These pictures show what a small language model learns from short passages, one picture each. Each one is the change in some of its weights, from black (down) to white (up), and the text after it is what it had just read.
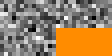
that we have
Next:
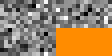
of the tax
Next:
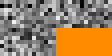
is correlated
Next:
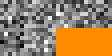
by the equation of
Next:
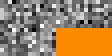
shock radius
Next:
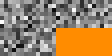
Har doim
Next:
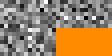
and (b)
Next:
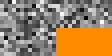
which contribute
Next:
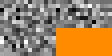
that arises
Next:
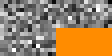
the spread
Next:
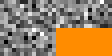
shown in section
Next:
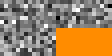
prevalente e
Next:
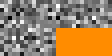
explain the
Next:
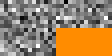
best in this
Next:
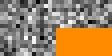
number series
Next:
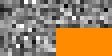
\over dx
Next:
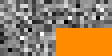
line ($r
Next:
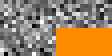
the metric
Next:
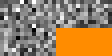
method by a
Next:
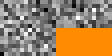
size and
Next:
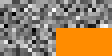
$u$ to
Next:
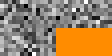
Waves and
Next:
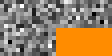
have performed a
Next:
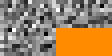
measured to be
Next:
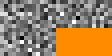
the transition
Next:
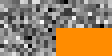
Then, the
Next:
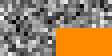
allows one
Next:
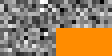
described, such
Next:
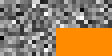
orbit of a
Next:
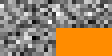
state contributions
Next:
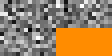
the magnetic
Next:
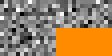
planets have
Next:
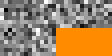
error per
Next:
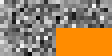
hal ini
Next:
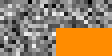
$ and $
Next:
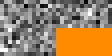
use of the
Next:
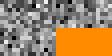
of observing
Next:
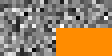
dos tipos
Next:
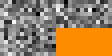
with its bounding
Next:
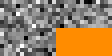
kpc from
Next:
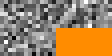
the angular
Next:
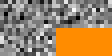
de masas de
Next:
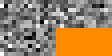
and adding
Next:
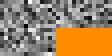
initial state is
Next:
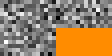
the string
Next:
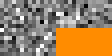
dados no
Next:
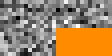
vez mais
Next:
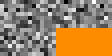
which the key
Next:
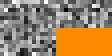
aderência dos
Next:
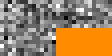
we transform
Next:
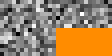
в % к
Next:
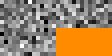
experimental device
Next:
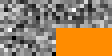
we consider the
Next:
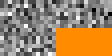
deti v
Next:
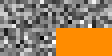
our sample by
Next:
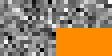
We show how
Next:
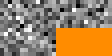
Silva et
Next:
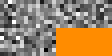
the matter of
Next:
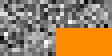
the number of
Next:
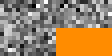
of a real
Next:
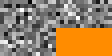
the permanent
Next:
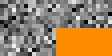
datelor a
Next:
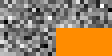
in this direction
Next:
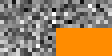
far not
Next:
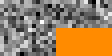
differential equation for
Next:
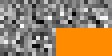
in women
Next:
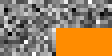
been shown to
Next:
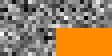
and leading
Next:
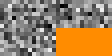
contact with
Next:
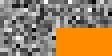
Dat kan
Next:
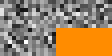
the molecular
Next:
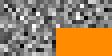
and\ \bibinfo
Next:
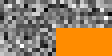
in contact
